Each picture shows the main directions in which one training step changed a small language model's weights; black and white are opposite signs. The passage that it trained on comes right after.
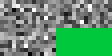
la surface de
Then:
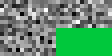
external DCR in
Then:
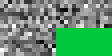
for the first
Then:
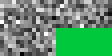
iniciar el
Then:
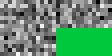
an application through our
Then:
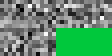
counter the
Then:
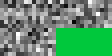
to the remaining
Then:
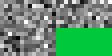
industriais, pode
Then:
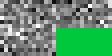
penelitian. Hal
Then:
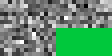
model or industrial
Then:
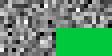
angle ψ within
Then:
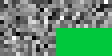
la régulation
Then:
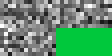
the experience of transformation
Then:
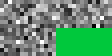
suitable methodologies
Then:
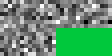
is concerned,
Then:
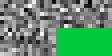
Again, using
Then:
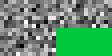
value creation through
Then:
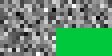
il est possible de
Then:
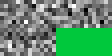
área de
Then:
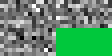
peso corporal
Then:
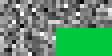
организаций и
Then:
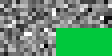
Fig. 8 shows
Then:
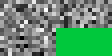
имели во
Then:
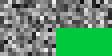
mass scaling
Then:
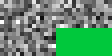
examination of
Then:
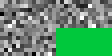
noted comparing
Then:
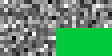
of about 20 to
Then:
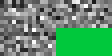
línea media
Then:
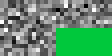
objects. B.
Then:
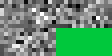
sob o
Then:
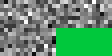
between June 18
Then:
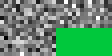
relacional en
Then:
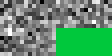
effects. Moreover,
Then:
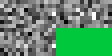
Reports of the
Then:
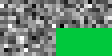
innovation and state
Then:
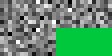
no impact on the
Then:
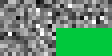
those younger
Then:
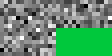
properties of the
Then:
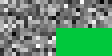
of foreign bodies
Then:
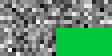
Eigen Maks
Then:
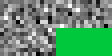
manure. This
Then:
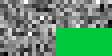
ser nos deba
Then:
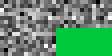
One of the major
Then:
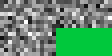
sector of the third
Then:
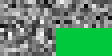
the country).
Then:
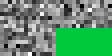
was proposed by
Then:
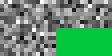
va to'liq
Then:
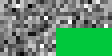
trauma e
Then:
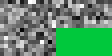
role in verse
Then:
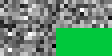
about the use of
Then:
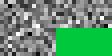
comparing multiple
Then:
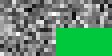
Xrom. Bu
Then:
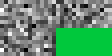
We used mixed
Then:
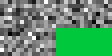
data. The estimated
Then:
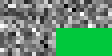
the drawing
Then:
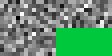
данного права
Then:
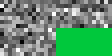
In this article a
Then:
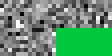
Націй на
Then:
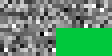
for grid support
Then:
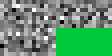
la actuación del
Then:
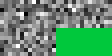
rol que le
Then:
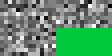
setting* que
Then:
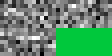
a wide range of
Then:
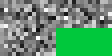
No of cases and
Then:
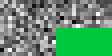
etilishi mumkin.
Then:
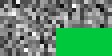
ocorre de
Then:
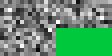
work. The research
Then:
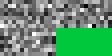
the execution time
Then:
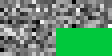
Journal. –
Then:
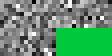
ou encore à
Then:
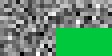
Científica da
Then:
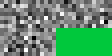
initial guidance for
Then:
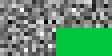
Verlage als
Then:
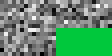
SCH was
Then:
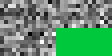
this work and the
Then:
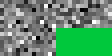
Bu quyidagi pedagogik
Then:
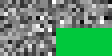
observation leads to
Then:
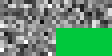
the available data from
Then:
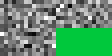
Some of his
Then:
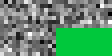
to support the
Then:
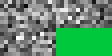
information that could
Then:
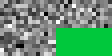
reduction in the number
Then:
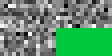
the statistical analysis,
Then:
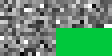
University's School
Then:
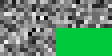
de las formas más
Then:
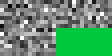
localized clans
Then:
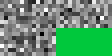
a Victim
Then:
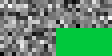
resource for marine and
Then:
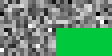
network simulation)
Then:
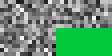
hiring into
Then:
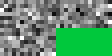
The integration of these
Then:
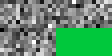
low neutron
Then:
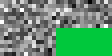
en el año
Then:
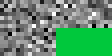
It is divided
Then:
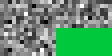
mobile game
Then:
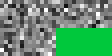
if included in the
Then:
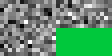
autores, base
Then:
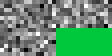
Salta, y
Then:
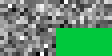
is suitable for
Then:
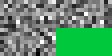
radiative transfer models
